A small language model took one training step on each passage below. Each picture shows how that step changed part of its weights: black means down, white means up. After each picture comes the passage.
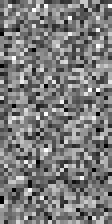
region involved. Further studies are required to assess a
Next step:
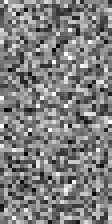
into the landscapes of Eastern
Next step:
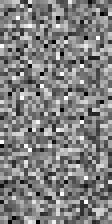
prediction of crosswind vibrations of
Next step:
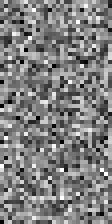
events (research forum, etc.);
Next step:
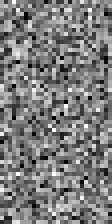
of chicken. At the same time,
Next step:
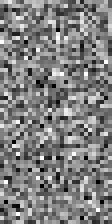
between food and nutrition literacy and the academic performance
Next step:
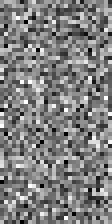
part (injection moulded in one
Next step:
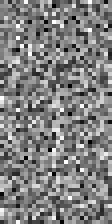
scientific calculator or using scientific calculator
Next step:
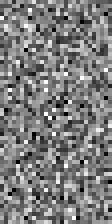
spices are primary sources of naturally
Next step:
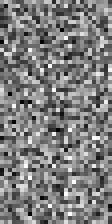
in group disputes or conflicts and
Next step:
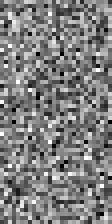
of Montpellier in France. A
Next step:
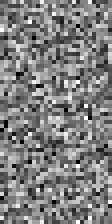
and if not checked, may lead to
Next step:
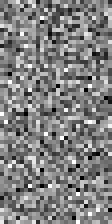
mmol Fe(II)E g⁻¹
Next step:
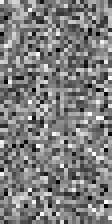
CD-ROMs, flash cards and
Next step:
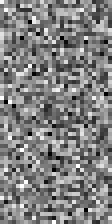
the transparent sheet, resulting in
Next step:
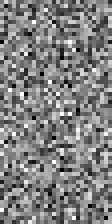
is also observed for the polarized areas in 2
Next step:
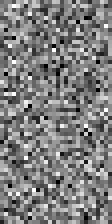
already collected includes the following documentation: - How can
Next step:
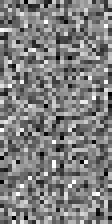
than meeting their basic needs and tend to
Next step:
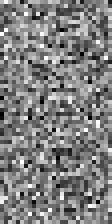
the hardness value was determined to be
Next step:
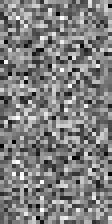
whether the Resource is meeting its objective of
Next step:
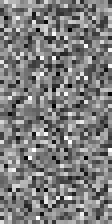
primary and secondary schools with 800 classes,
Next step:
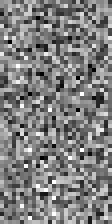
hiatus, the **BEAR
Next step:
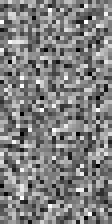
to Professor N. N.
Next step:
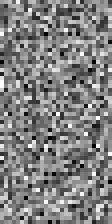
course opens up space for the formation of a
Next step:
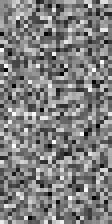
breeder and hen nutrition: An
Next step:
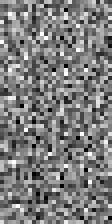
to the study of Hajós graph by
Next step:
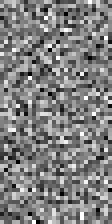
new conceptual basis of education that determines the activity
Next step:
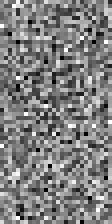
gender-mainstreaming. References -
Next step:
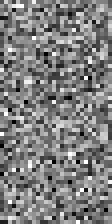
applied automatically it would be problematic if a system
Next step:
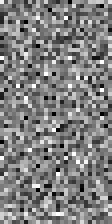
point about the silver nanowire network is
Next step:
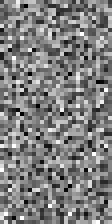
System, Governance and Ethics*, Vol
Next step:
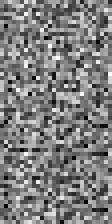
produced according to the optimal formulation, were carried
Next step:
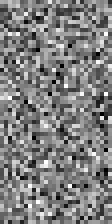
interoperability, and enhance research and patient
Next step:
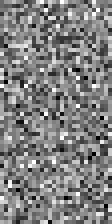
which has significant implications for librarianship.
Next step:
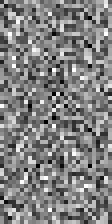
for the synthesis of vitamin.D.
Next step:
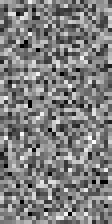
to show the synchronous spiking activity
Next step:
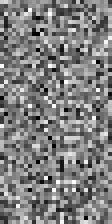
the culture should be in the community so students can
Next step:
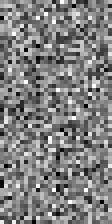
fluxes should help to further constrain such modeling
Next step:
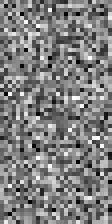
videos and other artefacts in
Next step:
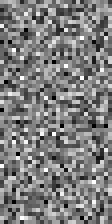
technology, followed by research methodology including sample size,
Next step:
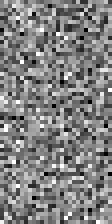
70 Trade fairs 65 Road shows
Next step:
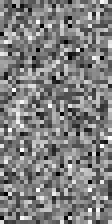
*Agonum (Agonum)
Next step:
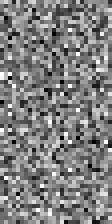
the resin and hardener mixture.
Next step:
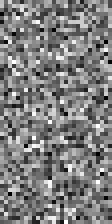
Consumption and nutrition are shared by all
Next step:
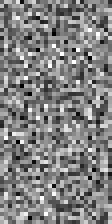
display when entering the garage. The
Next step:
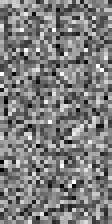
acute phase and prolongs into the chronic
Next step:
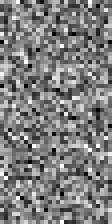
motion is described as piecewise constant; that
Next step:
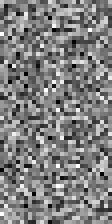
and biodegradable source of polymeric
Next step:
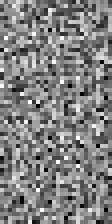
Fasina, E.O. carried out
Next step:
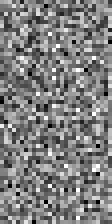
some way, and many of them have additional
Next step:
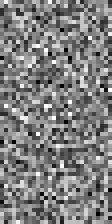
and confirm their synchrony with the experience.
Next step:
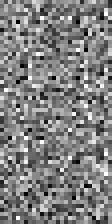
2.2 TABLE A - Data
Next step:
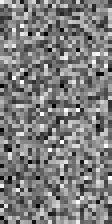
structure governing relations between things. According to
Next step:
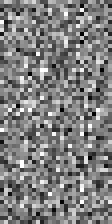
and R² values of OLS and GWR
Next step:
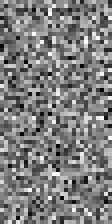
in case of DMSO. Aqueous
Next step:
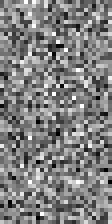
hepatic lesions. Another study evaluated the
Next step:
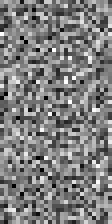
to indicate this. For example, the image of
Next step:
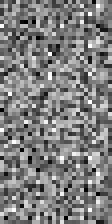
[7] Rare lesions in the
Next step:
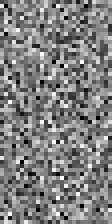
provide at-a-glance info
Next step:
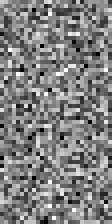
a sliding window estimator, and a
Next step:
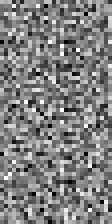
first part of the activity is to be completed in
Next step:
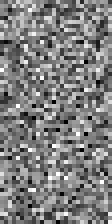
Table 11. Action Rules of NPS
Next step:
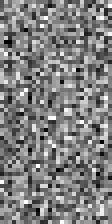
BHAVINEE SINGH School of
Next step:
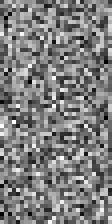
future. the future of the country largely depends on
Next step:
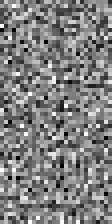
cultural information, but they are exploitation tools designed
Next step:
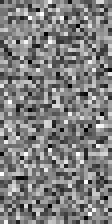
the growing market of online pharmacies must understand
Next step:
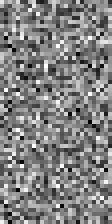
electron-dense particles within the hyaline
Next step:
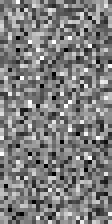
Authors' contribution G.L. –
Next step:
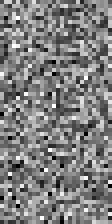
growing child into the culture but they also transform the
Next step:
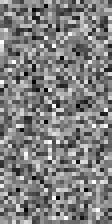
at the lower frequencies can have a more constant
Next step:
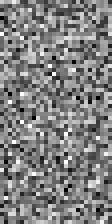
‘Always’ to ‘Never’ is
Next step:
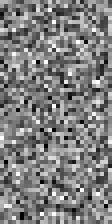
and few available positions, career pressures are very
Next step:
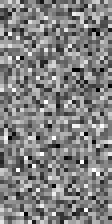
More accurate knowledge of the lunar
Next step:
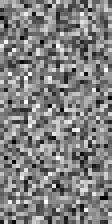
life of the structures taking into account the
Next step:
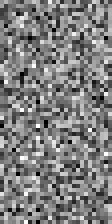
and chemical reactivity. Therefore, in
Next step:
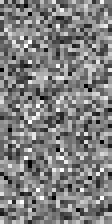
scholarly achievements as indicated in a
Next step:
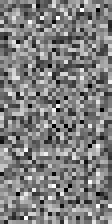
by RGB indices and/or
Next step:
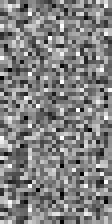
Engineering M.M.M.U.T
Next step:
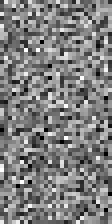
world The map above illustrates the flexibility around the
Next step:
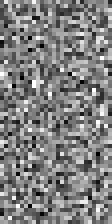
in real- time and on-line manner."
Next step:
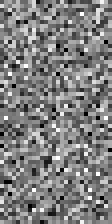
wild-type H37Rv, and mutations
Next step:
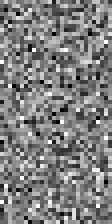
has been freely available. For EMG
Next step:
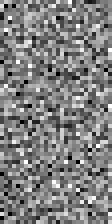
the three explants studied. This result is almost
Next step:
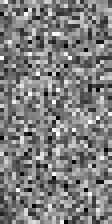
the luxury of homogenous structure,
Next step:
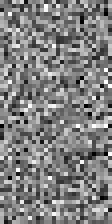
reduced quality of life. It affects more than
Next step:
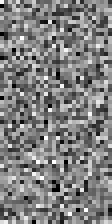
/i/s like those found in the word
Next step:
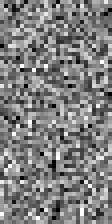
intervention of the Carabinieri
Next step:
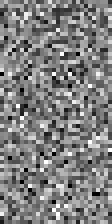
or strengthen the immunological network, whereas suppression
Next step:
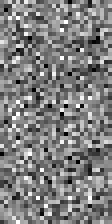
processed wastewater is one of the ways to
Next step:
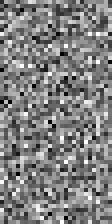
of *L. argentiventris*
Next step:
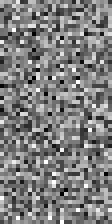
FeOOH [31]. When the
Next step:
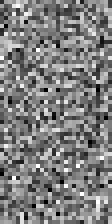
project areas. Through co-design
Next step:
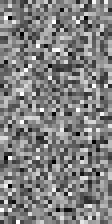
(*faults*) have been carefully
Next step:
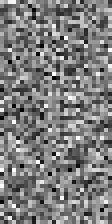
within 6 hours. Both groups were comparable in
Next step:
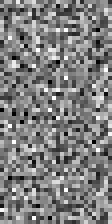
different applications. In addition, Paired Sample
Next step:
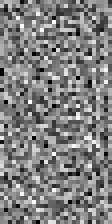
pairwise comparisons of strand performance,
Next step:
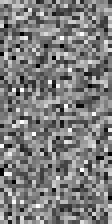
typically intending to undertake studies in engineering,
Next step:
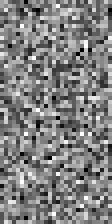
92) signaling the pigs'
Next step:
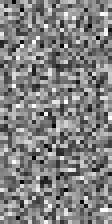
different governments. North Vietnam became
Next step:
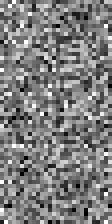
the anticipated effects of climate change on
